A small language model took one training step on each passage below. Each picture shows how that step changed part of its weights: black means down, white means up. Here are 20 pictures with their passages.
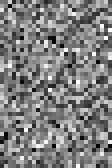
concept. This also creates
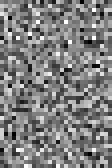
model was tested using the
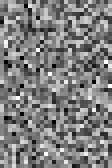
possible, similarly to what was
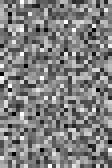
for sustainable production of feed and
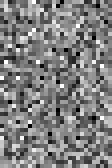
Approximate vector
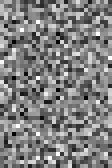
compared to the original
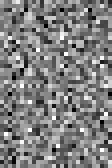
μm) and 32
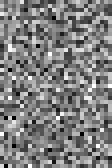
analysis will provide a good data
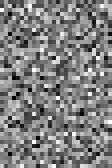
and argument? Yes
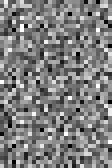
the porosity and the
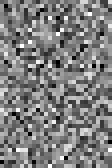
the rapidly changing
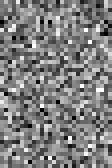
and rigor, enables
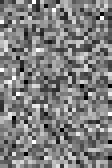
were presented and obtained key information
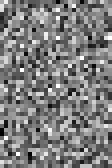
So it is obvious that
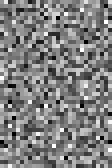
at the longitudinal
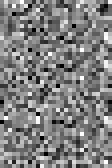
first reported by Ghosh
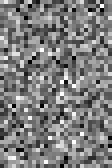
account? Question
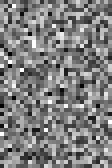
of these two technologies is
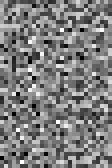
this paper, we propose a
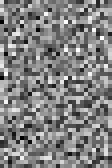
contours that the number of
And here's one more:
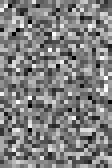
B: Cara,
